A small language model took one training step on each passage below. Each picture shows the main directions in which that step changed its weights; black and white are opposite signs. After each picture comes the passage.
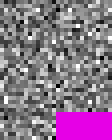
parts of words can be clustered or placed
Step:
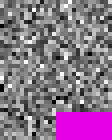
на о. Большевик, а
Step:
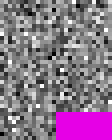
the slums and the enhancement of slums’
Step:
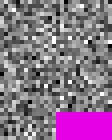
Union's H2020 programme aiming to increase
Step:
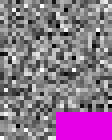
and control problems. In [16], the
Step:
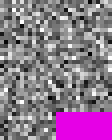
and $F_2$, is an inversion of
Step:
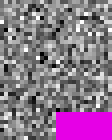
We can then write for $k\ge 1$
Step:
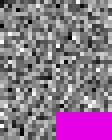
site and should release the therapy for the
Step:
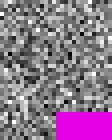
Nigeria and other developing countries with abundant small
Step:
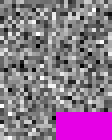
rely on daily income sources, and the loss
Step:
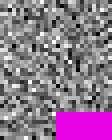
mais de 350 mil usuários
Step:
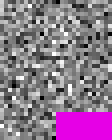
other areas of security should be explored in future
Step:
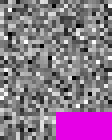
For $n\in N$ (see
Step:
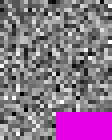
c_C& = \begin{pmatrix}
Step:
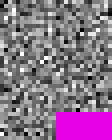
$ n \bmod 1 = 0 $. Another
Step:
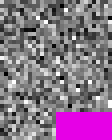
suggest that APC-driven actin
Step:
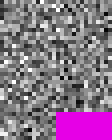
erkaklar uchun teng huquq
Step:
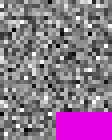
teachers we realized the core difficulty area to
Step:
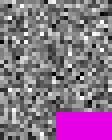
of project partners and key stakeholders, and project partners'
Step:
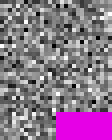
and are solely selected in an optimisation
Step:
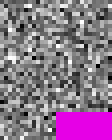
Malafaia G (2016) What
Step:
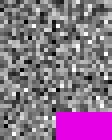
und Werken zu verfolgen. Die
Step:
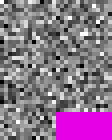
sulolasi davrida taraqqiy
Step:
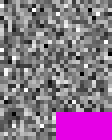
industry in Kenya. From the results obtained,
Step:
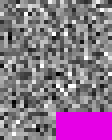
the software ecosystem. One question I have is
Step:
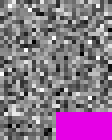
що: - у разі надходження до
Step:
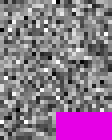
Other animals on farm premises Yes
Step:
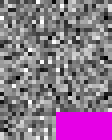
history of the megaliths where large
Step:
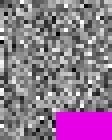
A$. Then either $\textrm{Spec} \, A
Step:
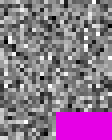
the notation of \cite{Mar1}, we
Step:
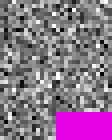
morphism $\pi$ is a projection of the form
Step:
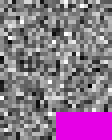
= & \negthickspace\displaystyle
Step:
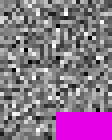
should not rely solely on survey research.
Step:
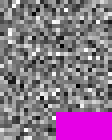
M.D. carried out the AFM characterization
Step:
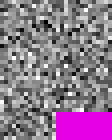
DES ARTS ET METIERS
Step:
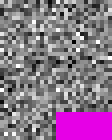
diffuse into the synaptic cleft and the
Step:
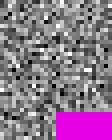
и горной батарее
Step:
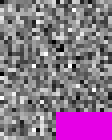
por entes sobrenaturales, sino
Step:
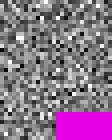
scores while the t-test and analysis of
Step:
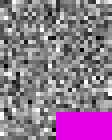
meiotic stages are located along the length
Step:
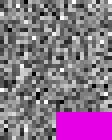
to Theorem \ref{3} it is unique,
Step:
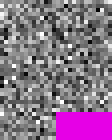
and ν_4 appear as strong and medium
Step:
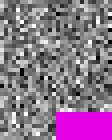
to make it easier for economically weaker
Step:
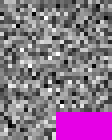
– significance level Source: the author's
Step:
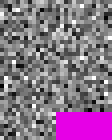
INSON KAPITALI VA
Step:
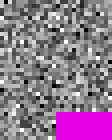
& Ax \leq b \\ & x \geq
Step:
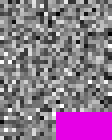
\] \end{theorem} \begin{proof}
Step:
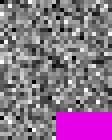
retrouvée fréquemment en
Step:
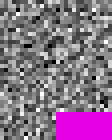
This review paper discusses the recent research articles
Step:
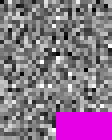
et al. 2005), sowie C und
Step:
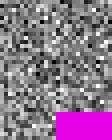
für die Aussprache von Lauten im
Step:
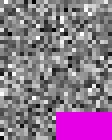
buses. If the total injected power
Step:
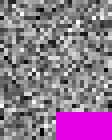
significantly as a result of grazing and,
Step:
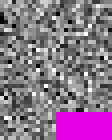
of overlapped slots is associated with the performance
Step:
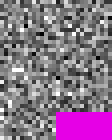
and experts (interviews). Therefore, the
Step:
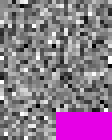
to this issue. Finally, we discuss the first
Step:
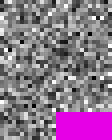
ва бошқа шогирдларининг
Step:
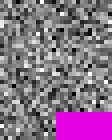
Sea*, Vol. 6, eds E.
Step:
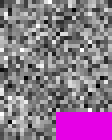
elementos que convergen en la dinámica
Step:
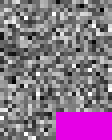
de estudio, los biólogos
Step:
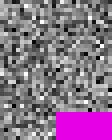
foydalanishning AQSh, Estoniya
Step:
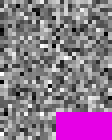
Rasul SAW bersabda:
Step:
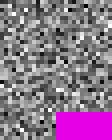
We acknowledge the traditional custodians throughout
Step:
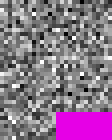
is 0. The functions \(R_F\) and
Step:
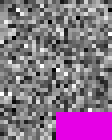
HVAC Heating, Ventilation, and
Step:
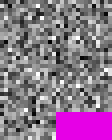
expert agents were implemented for a
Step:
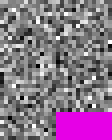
Vertrauen in Nachrichten
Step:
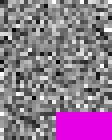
in the European Parliament began to recover
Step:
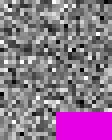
and amplified pace of transfer of technology.
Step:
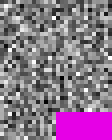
if for any edge $e\notin T$, there
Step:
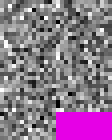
сифати ва кўламининг
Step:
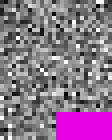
and {\tt calculateDistances}. Let
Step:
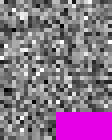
uso exclusivo de los roqueros y
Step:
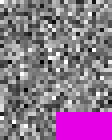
and SiC_p at (a) low-
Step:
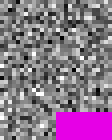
\end{eqnarray} We are now ready to
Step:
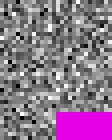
certainly yet to be fully realised.
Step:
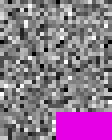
\otimes \hat{S}(x)) W =
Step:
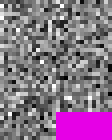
saqlab turadi. var a //
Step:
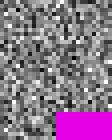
output dependence is weighted towards glucose
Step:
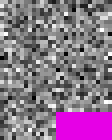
salbiy potentsialli donalar
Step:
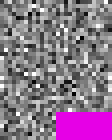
equations, we are let the following abstract initial value
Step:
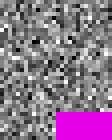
different equivalence ratio data. The entire graph is proportional
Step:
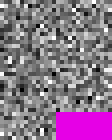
heard by itself. After a couple of days
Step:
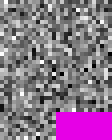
$\phi(p^n)/2$ points at
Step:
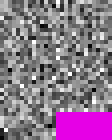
ushbu yo'nalishda innovatsion
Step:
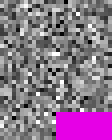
Power consumption for autoclave 2.60
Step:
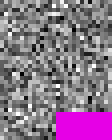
está disponível, frequentemente se
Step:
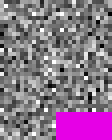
belgilanishiga tayanadi.
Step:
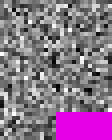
[3] and partially in contrast with some results in
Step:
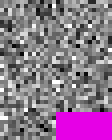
S, Lee SH, et al. Analysis
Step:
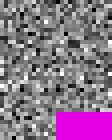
respect to suitable bilinear forms. This construction goes
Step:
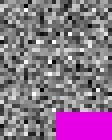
моральной чувственности, в
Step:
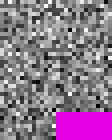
indicators inform heat action plans and urban
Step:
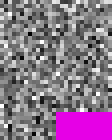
sexismo e desigualdade no
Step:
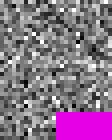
define nondegenerate bilinear pairings
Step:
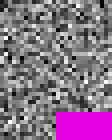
disorders etc. He is the one of the
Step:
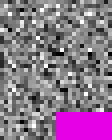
samarali tashkil etish imkoniyatlari
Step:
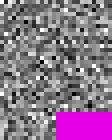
We want to study the class of multiplicative
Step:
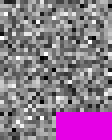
Para esto basta considerar un instante
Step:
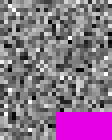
(over $K$) in $u$ and its
